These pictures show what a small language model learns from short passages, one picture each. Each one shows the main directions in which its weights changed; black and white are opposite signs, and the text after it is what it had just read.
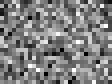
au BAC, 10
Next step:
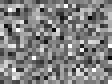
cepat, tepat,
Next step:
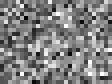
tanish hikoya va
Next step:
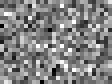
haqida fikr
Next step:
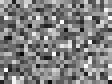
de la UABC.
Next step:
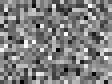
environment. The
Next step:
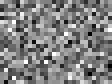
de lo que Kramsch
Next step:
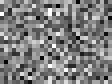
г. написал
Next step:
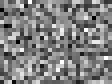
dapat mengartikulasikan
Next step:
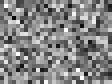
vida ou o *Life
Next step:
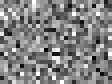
bo'lib yetishishini
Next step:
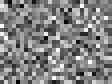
yoki Ser kabi
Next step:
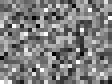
Nava CM,
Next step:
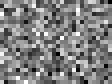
Закон України
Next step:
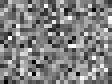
F. M. - In dit
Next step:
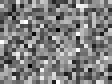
sarlavhalarning bir
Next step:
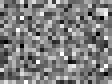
процессов глобальной
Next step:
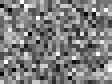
o‘rtasidagi kurash
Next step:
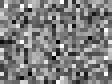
free and do what
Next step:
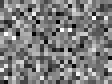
signifikan latihan
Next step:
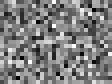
Science and Research*,
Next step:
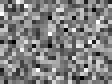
est impérieux que les
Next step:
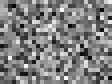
16 jaar en ouder
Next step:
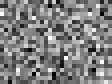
□ мавжуд
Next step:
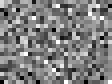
añadido ningún
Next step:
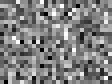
ein häufiger
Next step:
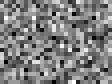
L. Gundlach –
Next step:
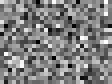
бошоқли дон
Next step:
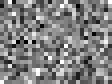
dos anos 80, os
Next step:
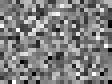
tevens bewezen, dat
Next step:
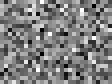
abordando en especial el
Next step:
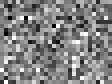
usullarini ishlab chiqish va
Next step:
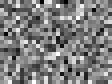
é responsável pela
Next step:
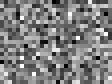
muhimi, nutq
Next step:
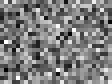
qaynatiladi va
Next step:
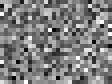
защиты РФ от
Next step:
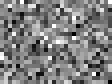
birga, vafodor va
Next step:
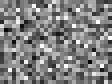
revisión. Sin
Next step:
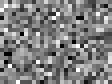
– turli manbalardagi
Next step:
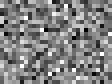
escolas e na sociedade
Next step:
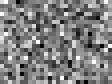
op heden door
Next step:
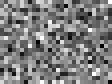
inclusão percebida não
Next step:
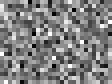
Hak atas air
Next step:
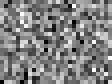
dans cette mission et que
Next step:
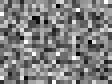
amorficidad de las
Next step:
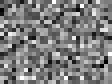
mer est acheminée
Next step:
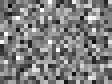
describes the genital
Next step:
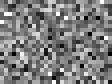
qiziqishlar haqida
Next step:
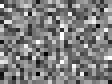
um anseio por um mundo
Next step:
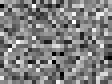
подчеркивая, что
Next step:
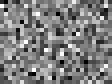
этот огромный
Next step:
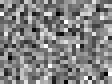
витрати, млн
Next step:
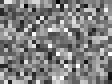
de relatórios,
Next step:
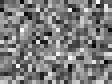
langsung dengan usaha
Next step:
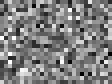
memiliki pemahaman
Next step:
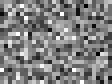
verband staat.
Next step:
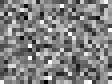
developed by
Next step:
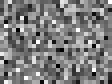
orqali bir necha
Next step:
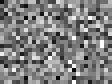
lyudyny i
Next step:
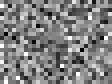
приоритетные задачи
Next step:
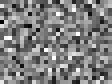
pse prindërit
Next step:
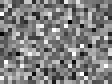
в основній групі
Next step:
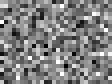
(Accessed on
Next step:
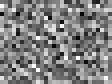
Миколаїв :
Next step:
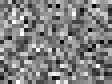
14,9 grammga yoki
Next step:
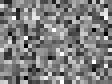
особою дії з
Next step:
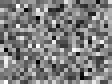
der Produktion und beim
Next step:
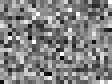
- Тошкент:
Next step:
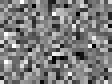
Plus (Stable
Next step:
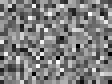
плодов сорта
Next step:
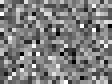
моделей, етичних
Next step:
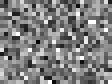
là mục
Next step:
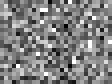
obliku iona ili
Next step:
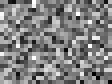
is to theoretically
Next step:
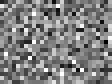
было поручено
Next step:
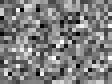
Barcha avlodlarga
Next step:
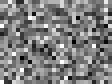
de 0 (nada) a 5
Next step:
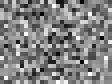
diseño de caso
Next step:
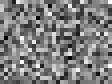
contar con la más
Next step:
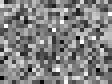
pentru Ocuparea
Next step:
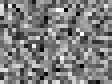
del sangue periferico
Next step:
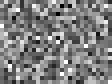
tourism. In addition
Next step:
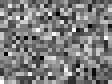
qolishiga katta
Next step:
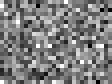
invasión militar
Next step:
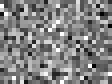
% Атонія
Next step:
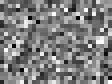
*modelling* dari
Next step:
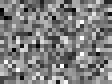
ko'rish mumkin.
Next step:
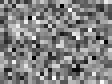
maydonlar 5.0
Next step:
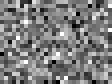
vício), a
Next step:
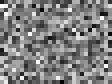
регионе ВОЗ
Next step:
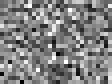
fechados ou reclusos,
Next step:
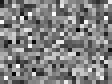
contohnya dengan
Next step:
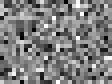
devlet arasında
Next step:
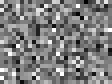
penelitian ini
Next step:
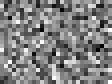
investments, to
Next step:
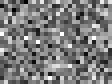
ва қоидалар
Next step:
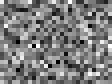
Ortem. 12
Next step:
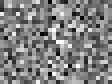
- Team Inhaber
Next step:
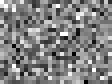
қондирмоқ –
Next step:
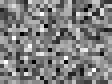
daquelas que ele
